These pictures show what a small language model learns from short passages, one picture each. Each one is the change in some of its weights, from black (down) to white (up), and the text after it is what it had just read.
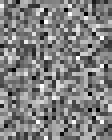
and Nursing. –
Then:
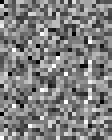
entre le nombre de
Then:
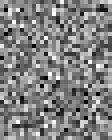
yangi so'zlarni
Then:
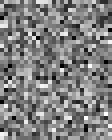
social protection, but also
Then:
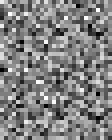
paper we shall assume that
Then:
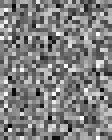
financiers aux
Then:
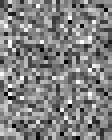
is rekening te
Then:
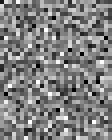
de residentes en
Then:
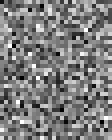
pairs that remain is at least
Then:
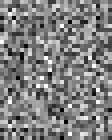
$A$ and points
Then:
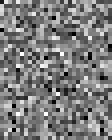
de campo e os
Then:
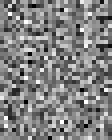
measures $m$. It suffices
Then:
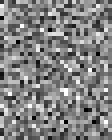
diminuição de
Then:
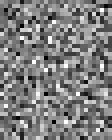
occur at most for two
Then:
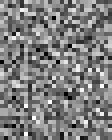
growing need for statistics
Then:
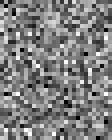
como o Ministério
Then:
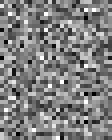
objects; locally, if an
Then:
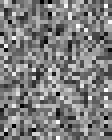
qoplangan yerlar
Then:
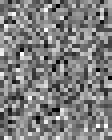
ne sont généralement
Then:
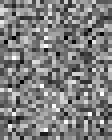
location of the singularity
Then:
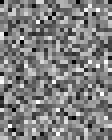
Hence, from the above
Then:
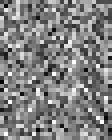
X \otimes 1 + g
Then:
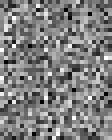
keputusan baik
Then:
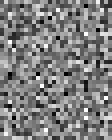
of the graph as either being
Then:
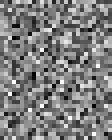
к труду и
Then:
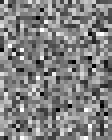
veinte las puñadas
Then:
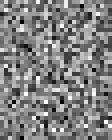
a group $\Gamma$ into
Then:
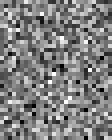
is ISS. The
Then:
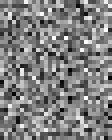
is the Marchaud
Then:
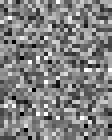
tidak akan menjadi
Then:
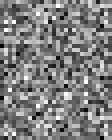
to a translation by a
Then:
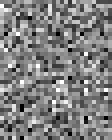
las premisas con las
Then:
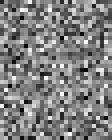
components $y_i$
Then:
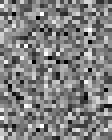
: L’impact des
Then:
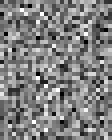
by the horocyle
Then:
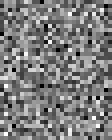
teacher at the
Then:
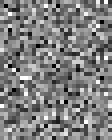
cylinder functor, sign
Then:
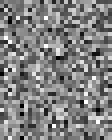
this equation allow to construct a
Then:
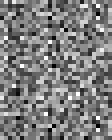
normal subgroup $X$ of
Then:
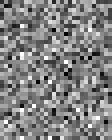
tashkil etilganligini ham
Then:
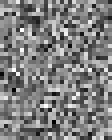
*binary tree*
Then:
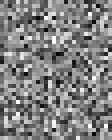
turmush tarzining
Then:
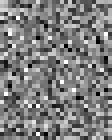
implies that \(M\) is
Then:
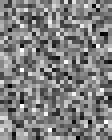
konseptlarni izchil
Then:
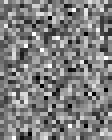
of Bio Economics and
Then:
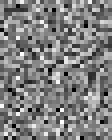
e a intervenção de
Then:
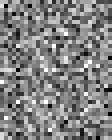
In this case, we have
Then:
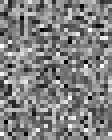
results.) Denoting
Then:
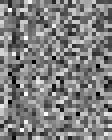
как правило,
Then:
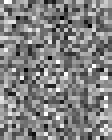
ser tomadas. De
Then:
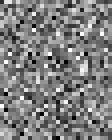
de prevenir tais
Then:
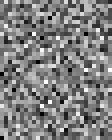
of Education, Hue
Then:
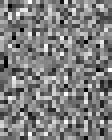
values of $p$.
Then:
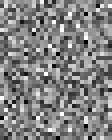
$\dynkin \neq
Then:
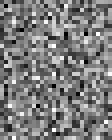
baliho yang di
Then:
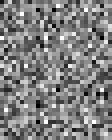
yanada oshirish, davlat
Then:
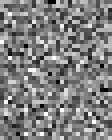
$A$ in the general
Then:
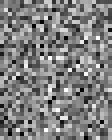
the first section, and this
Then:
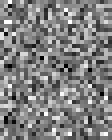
y se muestran los
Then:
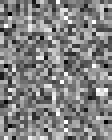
não se relaciona com
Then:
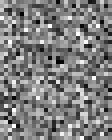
is analytically unramified
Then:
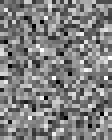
the hierarchical model.
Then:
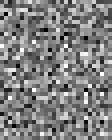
capable of doing
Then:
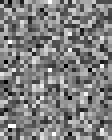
ega boʻladi.
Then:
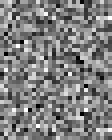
It is sometimes useful to
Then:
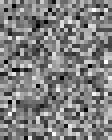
на 3-4 дня
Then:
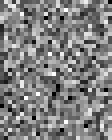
\R^{n \times
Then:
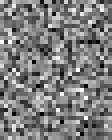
The former is a
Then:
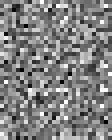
produtos complexos,
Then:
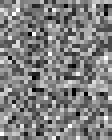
Localization Formula
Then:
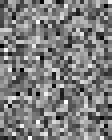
us to bring the
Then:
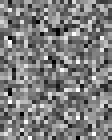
в соответствии
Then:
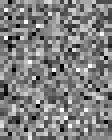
finite abelian group $K$.
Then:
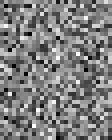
Universität Berlin
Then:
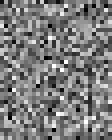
niet Beckmans
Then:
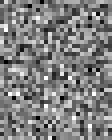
magnesium on
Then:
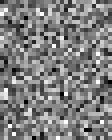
$m$. By the
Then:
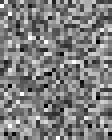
if there exists a sequence of
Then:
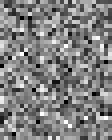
uma condição de saúde
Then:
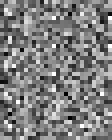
\noindent{\it Proof}.
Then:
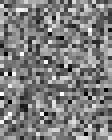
qilish; qonun
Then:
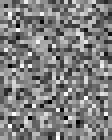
is a smooth point of
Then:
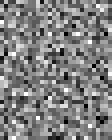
amplio, son
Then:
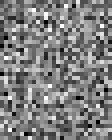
to see that it is always
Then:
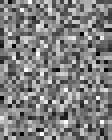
convex domain by modifying
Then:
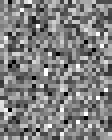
smooth outside zero equilibrium.
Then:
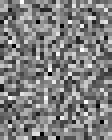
rectangle and the
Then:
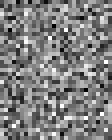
integrating we are done.
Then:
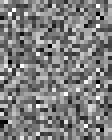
of degree $0$ and
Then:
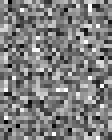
empirical beta
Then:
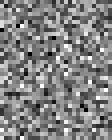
na reflexão de que
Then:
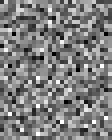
accurate as the rank
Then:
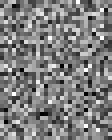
and $c \in
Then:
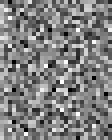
за формою, що
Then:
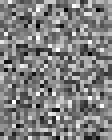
pada abad ke-13
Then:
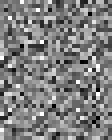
stellt sich nicht
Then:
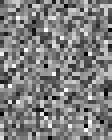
\vskip 1mm Dans
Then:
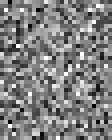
lower bound we apply the
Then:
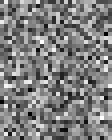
respect to ${\bf X}$.
